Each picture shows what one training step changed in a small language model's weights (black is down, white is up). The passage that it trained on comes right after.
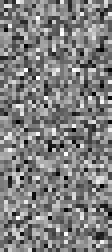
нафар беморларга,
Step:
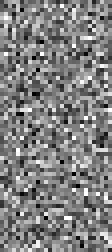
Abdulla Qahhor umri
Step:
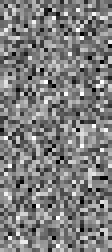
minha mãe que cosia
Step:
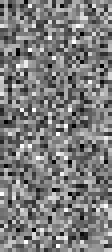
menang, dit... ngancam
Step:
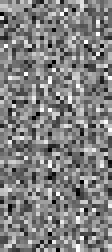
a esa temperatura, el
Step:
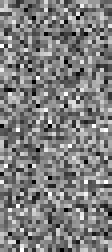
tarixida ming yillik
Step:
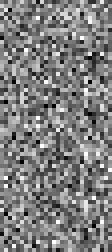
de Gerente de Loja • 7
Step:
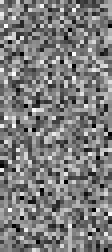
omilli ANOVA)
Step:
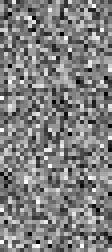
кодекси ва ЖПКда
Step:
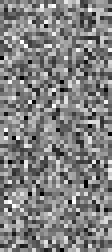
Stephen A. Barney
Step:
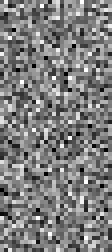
haciendo énfasis a sus
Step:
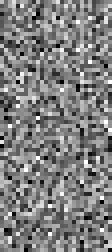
uchun ECG shablonlaridan
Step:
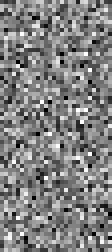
на палеолітичній
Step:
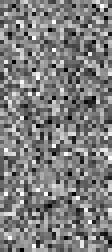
4.0) Di Bidang
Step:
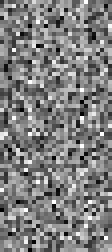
gratuita, per consentire di
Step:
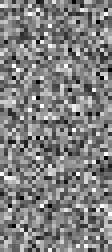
se faz necessário também o
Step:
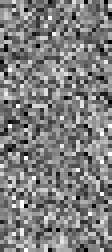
доступной образовательной
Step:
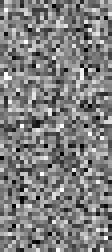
cultura: estudo de caso na
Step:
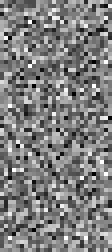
numunelerin (a)
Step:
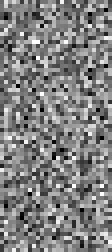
Béla, "Anabaptista
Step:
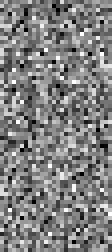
olanak tanıyan,
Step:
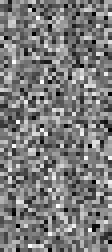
ichiga olgan vazifalarni
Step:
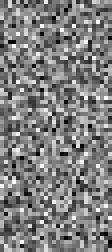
yansıtma işlevinden
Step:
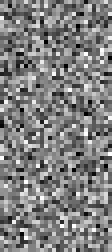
se dispone de diversas propuestas
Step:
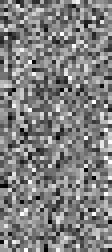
si particulier, nous
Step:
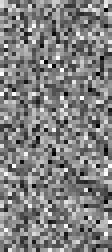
barcha imkoniyatga ega
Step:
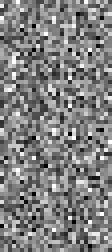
Press. - Duranti,
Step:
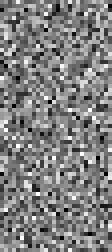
EUA. Tal revolução
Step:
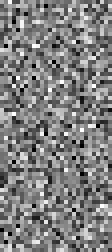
menciona que, la universidad, al
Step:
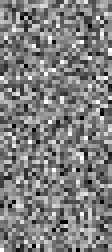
exponga sus ideas. Por
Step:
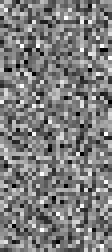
Республикаси Ички
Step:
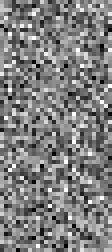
balki axborotni ham
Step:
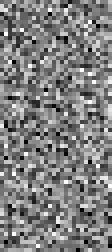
nach Mayring (2022),
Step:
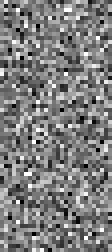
geleden sprak men in dit
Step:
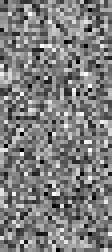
a scale to determine the
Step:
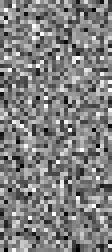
gevolg hiervan lijkt
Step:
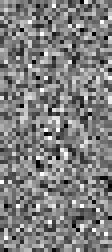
de los modernos*, Trad. de
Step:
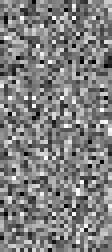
a 17 lipca tego
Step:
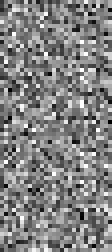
Annotatsiya: Bu maqola
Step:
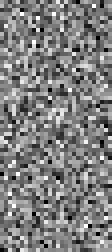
la prevención, progresión y
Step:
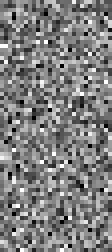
rioya qilishi lozim. Bu
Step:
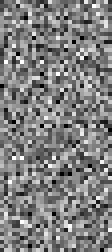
alguns dos princípios
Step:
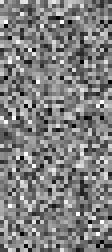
menggambarkan bentuk simile
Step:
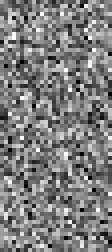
приводит к тому, что
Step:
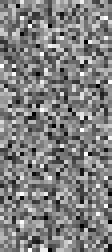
bilan o’zaro munosabatga
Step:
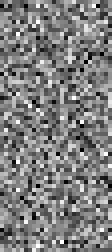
шуни таъкидлаб
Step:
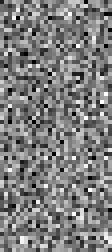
paziņojumi liek
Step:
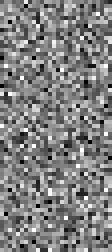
и периаартериолярный
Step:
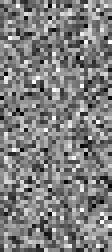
зі способів протидії
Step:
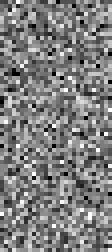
shuningdek, ansambl va
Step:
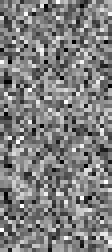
light allows you to
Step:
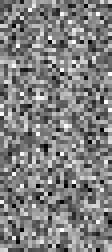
lotincha *lingua* –
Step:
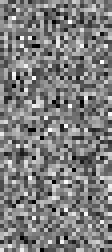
nuvem?** Disponível
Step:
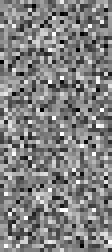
(Vivi Kosalim,
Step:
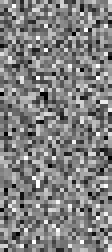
ta'limotlarida estetik tarbiya
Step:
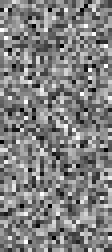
global. ¿Cómo?
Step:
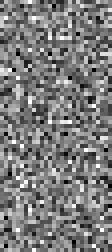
maqsadini qo‘yganlari
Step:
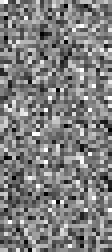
У результаті дослідження
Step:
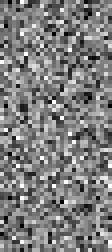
karena itu uji
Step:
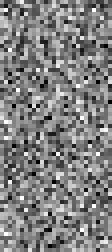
misolida ko'rsak,
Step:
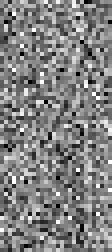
the construction of an High
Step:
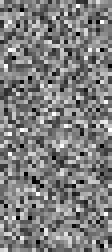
el argumento necesario para
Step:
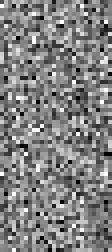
secara simultan mempengaruhi
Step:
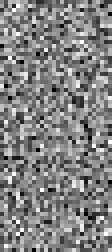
infantil. 8. Vista aérea
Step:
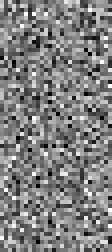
So'roq, intervyu
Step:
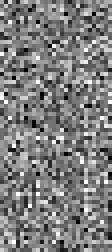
utilizadas para a mitigação do
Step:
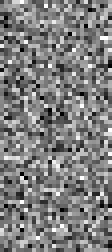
de leur reproduction active dans le
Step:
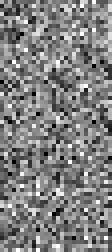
setores especializados como a
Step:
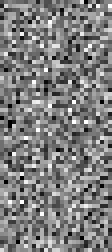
de dextrosa, a menudo
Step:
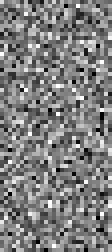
EE losses, an improvement
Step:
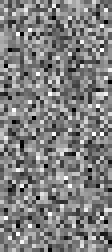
conclusions can be used in the
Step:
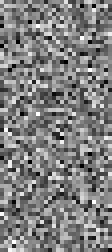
Trabalho, entre meninos e
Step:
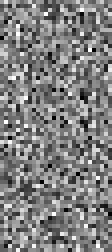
-Т.: А.Қодирий
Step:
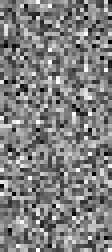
provocado por la pandemia a
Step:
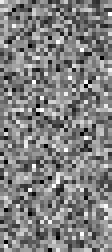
ceilalți. Platformele au
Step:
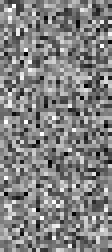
to access educational content from
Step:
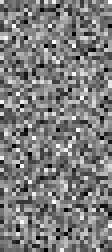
foydalanishadi. Buning
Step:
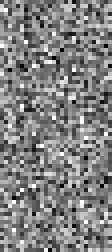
potensi yang dimilikinya serta
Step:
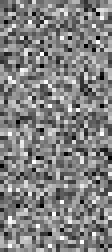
қонунларда назарда
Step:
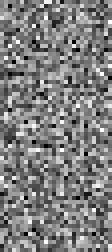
Fransuzlarga o‘xshab
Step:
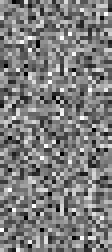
condivise e l'indagine
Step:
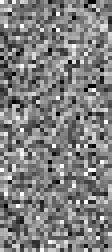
ist der Wassergehalt
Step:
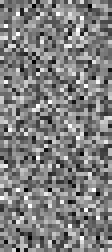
групп, а итогом
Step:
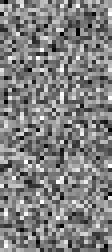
торговле между
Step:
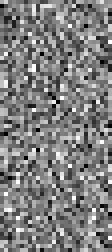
простою. По-перше,
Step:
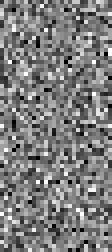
ortmoqda. Kraxmal
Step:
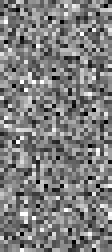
Sistema Único de
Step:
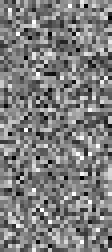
232). Способный к
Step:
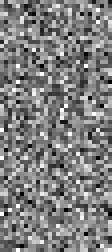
ayollar ta'limini rivojlantirishga
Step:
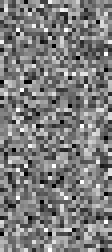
fikrlashini rivojlantiradi.
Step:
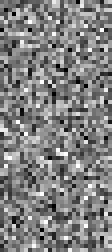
Und dazu gibt es
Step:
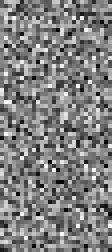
эти два показателя
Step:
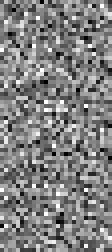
perspectiva da promoção da saúde
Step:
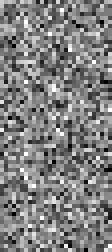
yo'naltiruvchi pedagogik moderator
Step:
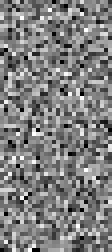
тадқиқот ишлари
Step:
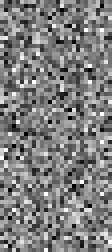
Laki-laki Female =
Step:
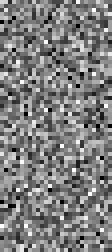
в образ». Отже, для
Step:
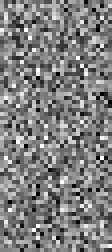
засечной черты
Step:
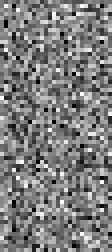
domnilor pentru acești
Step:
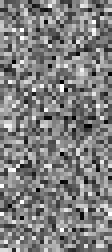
qarash kerak. Shoirning
